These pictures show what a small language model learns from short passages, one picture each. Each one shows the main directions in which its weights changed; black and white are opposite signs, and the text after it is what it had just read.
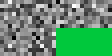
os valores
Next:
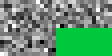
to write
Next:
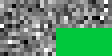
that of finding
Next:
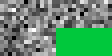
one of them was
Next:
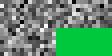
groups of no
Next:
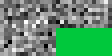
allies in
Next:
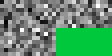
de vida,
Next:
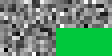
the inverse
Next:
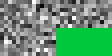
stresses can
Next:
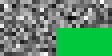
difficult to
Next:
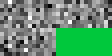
by Rima
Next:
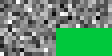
to a secure
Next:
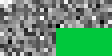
to the paper
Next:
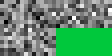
at volume
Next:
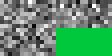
presentan una
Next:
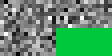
such serious
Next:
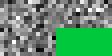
cell level.
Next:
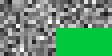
the plane
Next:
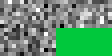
С одной
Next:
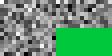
o modelo de
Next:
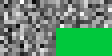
Status of
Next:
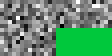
more parameters one can
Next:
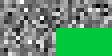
structure, and
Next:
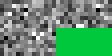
models may be
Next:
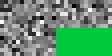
during a test
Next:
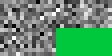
2$ the
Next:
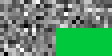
density. The
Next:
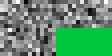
minimum of
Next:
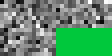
small weight,
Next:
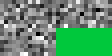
the market
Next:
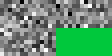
due to the
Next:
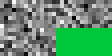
pair of
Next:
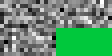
be made to
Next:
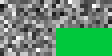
são para
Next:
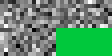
the same research on
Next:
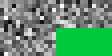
orilla como
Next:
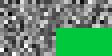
which confuses
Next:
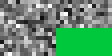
data rates and
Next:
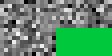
internal energy
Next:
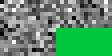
was inspired
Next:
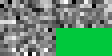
confirmed using
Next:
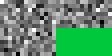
le domaine
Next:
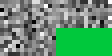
strategik va
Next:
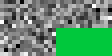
which can be
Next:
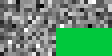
for all $r
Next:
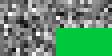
The evolution
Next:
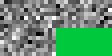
program and is
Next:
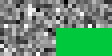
6. Kim
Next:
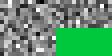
calls for
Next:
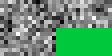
true for
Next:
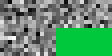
Title of
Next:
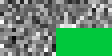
about the differences
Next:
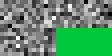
two- and
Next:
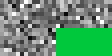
to each color
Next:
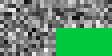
of evolutionary
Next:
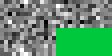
The Forget
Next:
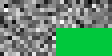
trait using
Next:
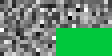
reduction on
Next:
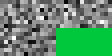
on going
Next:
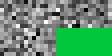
or methane
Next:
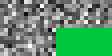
particularly high
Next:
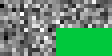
the emergence
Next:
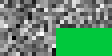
have more than
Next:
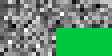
for all $w
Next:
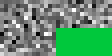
la Universidad del
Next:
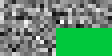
be given by
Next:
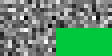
and the energy of
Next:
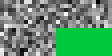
of the scaling
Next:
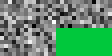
way into
